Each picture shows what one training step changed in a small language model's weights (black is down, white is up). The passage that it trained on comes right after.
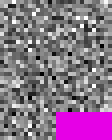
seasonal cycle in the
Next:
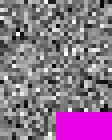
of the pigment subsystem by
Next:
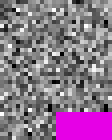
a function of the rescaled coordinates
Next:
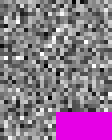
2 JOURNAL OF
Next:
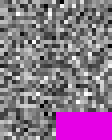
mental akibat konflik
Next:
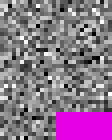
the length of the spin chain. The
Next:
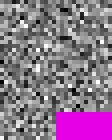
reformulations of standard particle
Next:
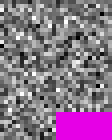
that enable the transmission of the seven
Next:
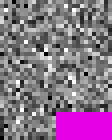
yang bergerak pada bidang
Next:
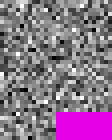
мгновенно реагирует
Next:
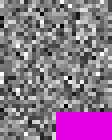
the definition of MSSs is
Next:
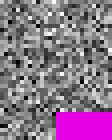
structure formation because of its very small mass
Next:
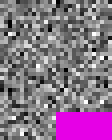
of measurement data and give some insight into
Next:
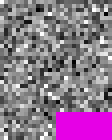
químico, determinando las
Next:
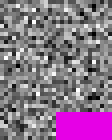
are in 'blobs,' which are
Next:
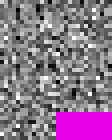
va pulni tejashga yordam
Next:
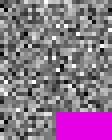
model, signals observed on $d$
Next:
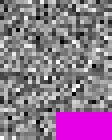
The effect of crust motions on the
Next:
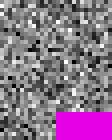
escolar, lo cual implica
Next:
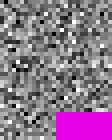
perturbed sufficiently, and the
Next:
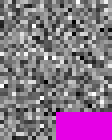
and differences in the studied methods We
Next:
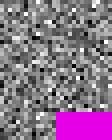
les politiques publiques,
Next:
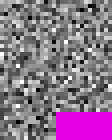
be the main reason for the
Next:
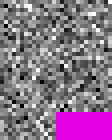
Mitsuishi, Ikuyuki
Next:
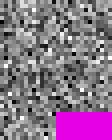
resurslari tijorat banklari
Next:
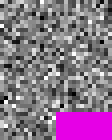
qiziqish noma'lum
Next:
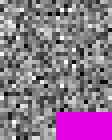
Cerîr et-Taberî
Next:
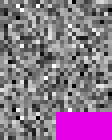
acea perioadă, era
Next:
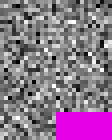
are left with no option other than
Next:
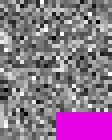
для Німеччини
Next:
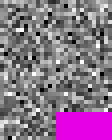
in a balanced Joint model
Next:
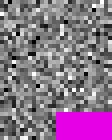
$\Delta_{\nu}$ and pairing potential
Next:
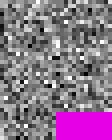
shakllanish jarayoni va
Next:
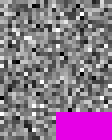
beam is produced using 120 GeV
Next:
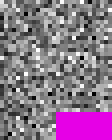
Nutq qudratli kuch:
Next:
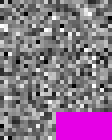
4\beta^2 \sum_{\langle
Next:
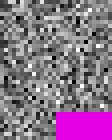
О. Шульгин у
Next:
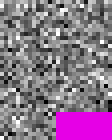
daha da yükselmesine
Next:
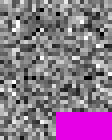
twisting of pyrazine
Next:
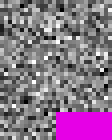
0,00% Anacardiaceae
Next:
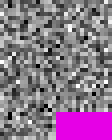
in the case of $\chi_0$ and
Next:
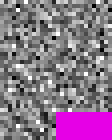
seen in human conversation.
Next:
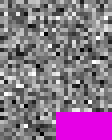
The packages whose size are
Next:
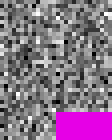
equation of state parameter, $\omega(t)$,
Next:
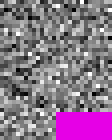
would reach a maximum distance given
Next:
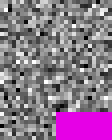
The path-length mismatch was
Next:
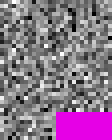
de propiedad. Estos
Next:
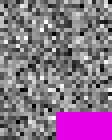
СУТ БЕЗИ
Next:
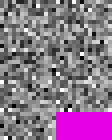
axloqiy xususiyatlarni
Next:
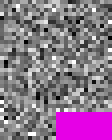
sfermions. Regions of
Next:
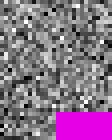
occupant la case d'été
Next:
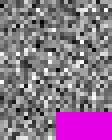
smoothing the effects of the
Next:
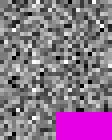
compelling exposition of the
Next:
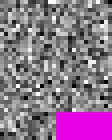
these cases. The final section
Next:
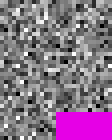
Remark that this mechanism, which
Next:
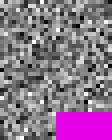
метод – це метод
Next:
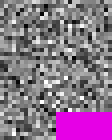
direitos e a concessão de
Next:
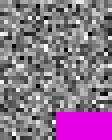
campo de pesquisa.
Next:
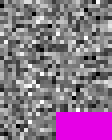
ҳаракатида эса-
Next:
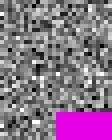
idea of the changing of the
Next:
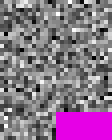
incorporación de nuevas
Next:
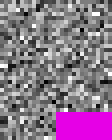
the dispersion of the dielectric
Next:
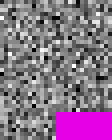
Ванадий-V 4мкг
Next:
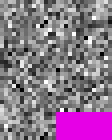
the equilibrium walk
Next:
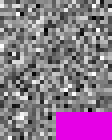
має місце в
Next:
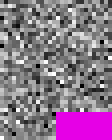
shifted distributions are plotted in
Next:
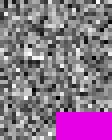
et à la garde. - Molto
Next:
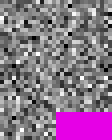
%succeed in explaining the
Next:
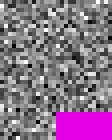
hicieron a todos los
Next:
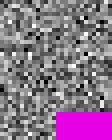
in BN. The contribution of the
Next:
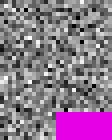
in usposabljanje bi
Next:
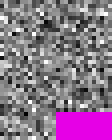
a substantial spread of
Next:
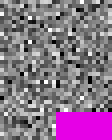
scores for CorrML
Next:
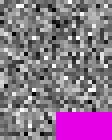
the other In-containing compounds
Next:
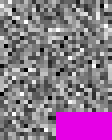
e envolvidos nas atividades
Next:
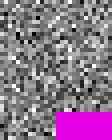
nuclear symmetry energy and its
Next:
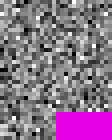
лихорадку по
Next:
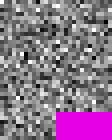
можно найти большое
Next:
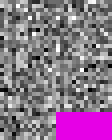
– Ҳа, бўтам.
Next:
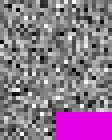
fiber optics. We found that
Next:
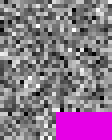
to Equity Ratio (DER),
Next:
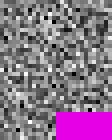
dos módulos do Game
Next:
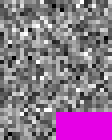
the detection point. Thus a
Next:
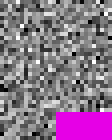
в сфері балету є
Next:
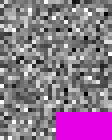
presented by Wang $et$ $al$.
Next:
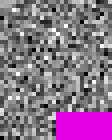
heat data \cite{11}. Also as
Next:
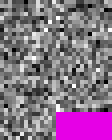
0$. (4). Cutoff independence
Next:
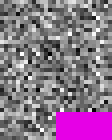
suspicious communication.
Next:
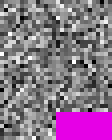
della Vasca Navale 84,
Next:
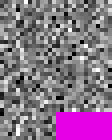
resonance domains (i.e.,
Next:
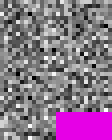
solution to M-theory or its low energy
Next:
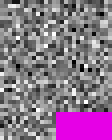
foreign countries and exchange
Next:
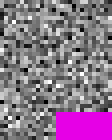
minimizaciju rizika
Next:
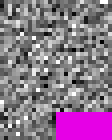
tarbiyachi ishini
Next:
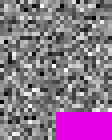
be only a single site - including more
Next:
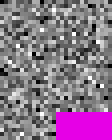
known to accumulate near
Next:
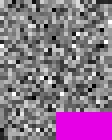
conflicto social en todos los
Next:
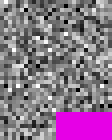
output layer). The total flux
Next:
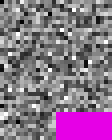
pembelajaran guru
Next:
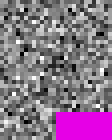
is no worse than the righthand
